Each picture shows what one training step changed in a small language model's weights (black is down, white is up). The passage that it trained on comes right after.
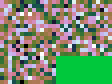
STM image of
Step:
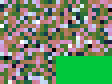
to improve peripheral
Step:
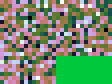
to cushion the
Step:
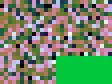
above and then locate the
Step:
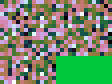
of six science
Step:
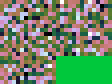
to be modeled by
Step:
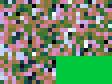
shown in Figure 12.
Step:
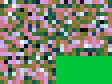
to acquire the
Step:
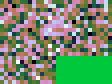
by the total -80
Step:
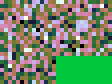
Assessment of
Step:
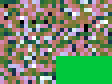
elucidation distance
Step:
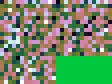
results. Conclusion &
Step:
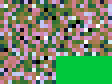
power modified AGC
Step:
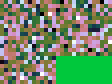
determined using LA at
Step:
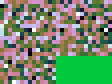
to determine the optimal
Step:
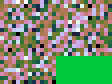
largest mean. The
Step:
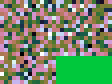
gauge symmetry
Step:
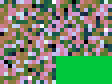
values are in the range between
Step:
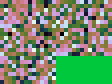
were re-used from
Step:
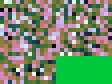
for the analysis result as
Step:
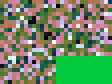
symmetric standard core
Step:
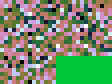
these propagating
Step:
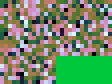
nuclear theory and
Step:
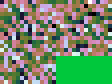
can be seen that
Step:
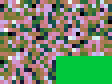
field theory. The curve
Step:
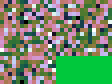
Q=54 and a
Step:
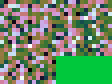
trends over time,
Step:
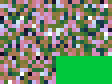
descends while the
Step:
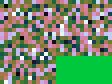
change on Svalbard
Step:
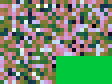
of the methylating
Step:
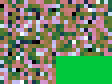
radial equation for photon
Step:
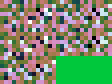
A A C A A A
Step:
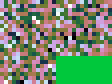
and the experiment can be
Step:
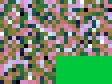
y^*$ is an
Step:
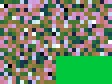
have shown, wide
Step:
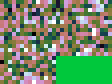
Table 5 provides a
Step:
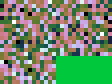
many investigations (see
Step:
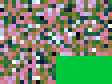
the diagnosis
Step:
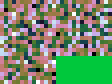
and show that solutions
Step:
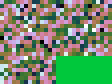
and speaking. We
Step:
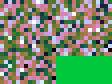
research aims to
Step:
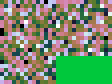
computable. Inductive
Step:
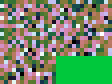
have to select the other
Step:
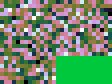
random instances per
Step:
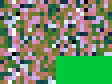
fact, food production
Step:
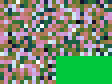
constant ; \item
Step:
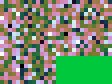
and $\ \tau$
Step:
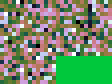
exploration for less
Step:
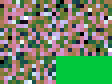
proposed lever gear
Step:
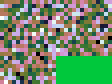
top to bottom
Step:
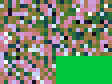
have successfully
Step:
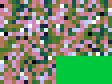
equally wide range
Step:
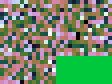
were used. To train the
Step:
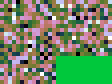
she transmits
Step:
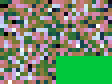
tabulated in Table
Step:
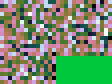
energy per spin of the
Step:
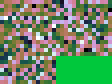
data being plotted in
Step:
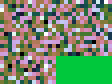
average system delay is only
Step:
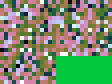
dimensions based on
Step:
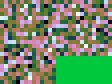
to produce another
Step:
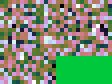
test is a problem for
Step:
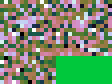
the wrapping
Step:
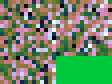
such structure appears at
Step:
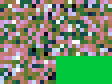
observation. The same can
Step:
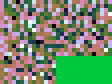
that is reached by
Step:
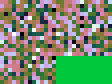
the tip of the
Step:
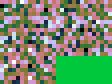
is based on an analytic
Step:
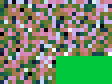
offers fundamental
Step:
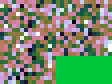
is therefore given by
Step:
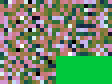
compared to the case of
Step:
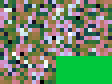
the grid, and
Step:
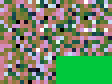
consistent with the results
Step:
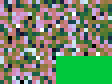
do not allow performing the
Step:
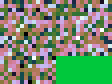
be a combination of the
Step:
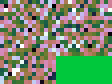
efficiency. For technology
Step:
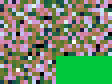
is a fitting algorithm that
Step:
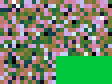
soft x-ray,
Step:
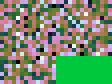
group of DMSO
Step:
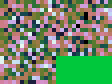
states at the Fermi
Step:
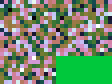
engine's document
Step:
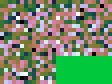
necessary to
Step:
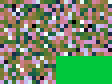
holistic treatment
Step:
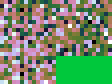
ensure the equality
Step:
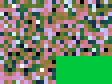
theoretical models and
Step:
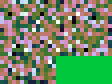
Many platforms
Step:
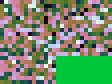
to some closed region
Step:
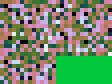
develop bound states in the
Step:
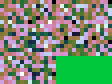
as artificially
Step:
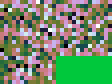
of oxidations of
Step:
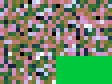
arises along the
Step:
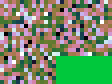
an inconclusive
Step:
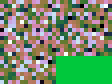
cells C33A was
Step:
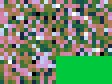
This implies that the
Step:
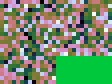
oil or flour.
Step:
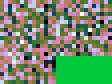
traced back to the
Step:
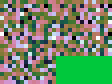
important aspect to be
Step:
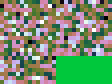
a decrease in the
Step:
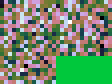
“designed to
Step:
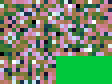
the benchmark
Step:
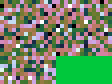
is an extremely
